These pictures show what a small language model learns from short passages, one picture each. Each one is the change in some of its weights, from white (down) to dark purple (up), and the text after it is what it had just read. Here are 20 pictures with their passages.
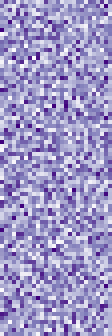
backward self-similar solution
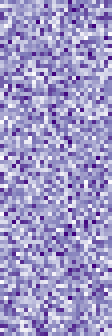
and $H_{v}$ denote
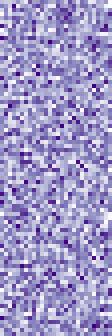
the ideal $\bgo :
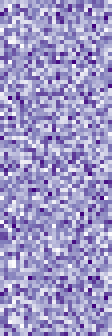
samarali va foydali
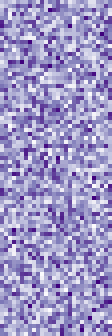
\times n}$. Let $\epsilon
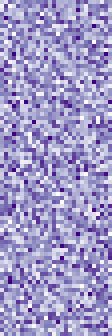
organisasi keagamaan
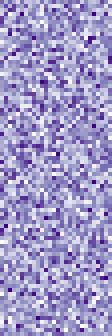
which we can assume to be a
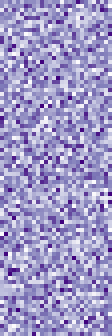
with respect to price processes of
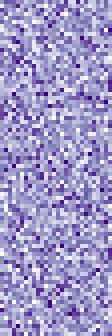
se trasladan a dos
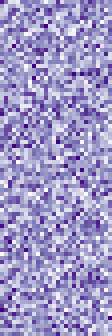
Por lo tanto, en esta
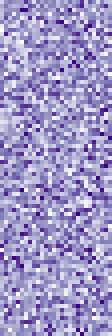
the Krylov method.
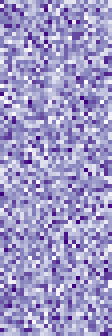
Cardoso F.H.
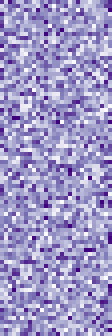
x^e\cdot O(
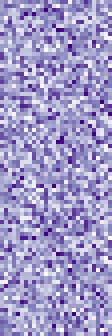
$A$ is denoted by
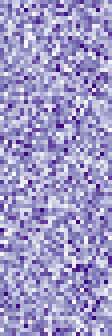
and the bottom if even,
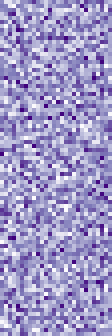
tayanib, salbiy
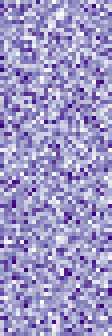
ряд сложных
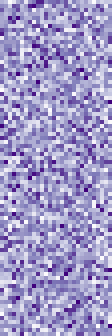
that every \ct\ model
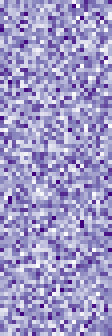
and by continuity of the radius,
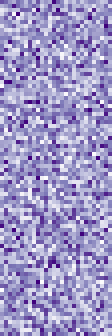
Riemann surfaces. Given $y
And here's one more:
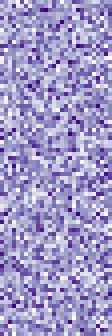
*simple random sampling*.
